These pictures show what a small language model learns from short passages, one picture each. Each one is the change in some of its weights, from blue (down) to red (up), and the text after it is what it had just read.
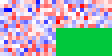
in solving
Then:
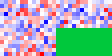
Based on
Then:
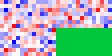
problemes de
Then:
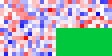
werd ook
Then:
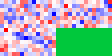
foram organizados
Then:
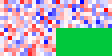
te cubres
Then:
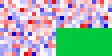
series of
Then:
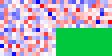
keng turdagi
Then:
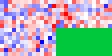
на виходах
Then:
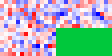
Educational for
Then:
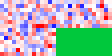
depende de
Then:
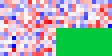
más de los que
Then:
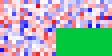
total de
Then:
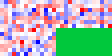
va aniq
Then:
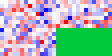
la calle
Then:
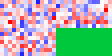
a) la
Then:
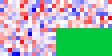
ve alkol
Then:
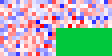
De même
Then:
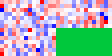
sem sedar
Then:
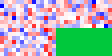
hemos sido
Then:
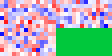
ham sinab
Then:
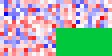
в то
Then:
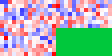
наук по
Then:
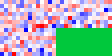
de acesso
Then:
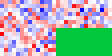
melhor ou
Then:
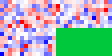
В ходе
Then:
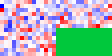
que debería
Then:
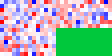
exigida por
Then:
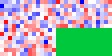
te stellen
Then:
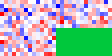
para ambos
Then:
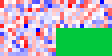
mai mult
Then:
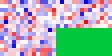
sobre bens e
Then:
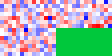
de jute
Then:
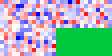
cada vez
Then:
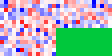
чи іншого
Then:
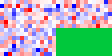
à Vista Por
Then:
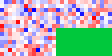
des bourses
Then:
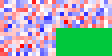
in particular
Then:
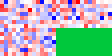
by its
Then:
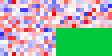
succes van
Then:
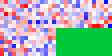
de tocar el
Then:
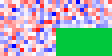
un trato
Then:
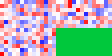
uji T
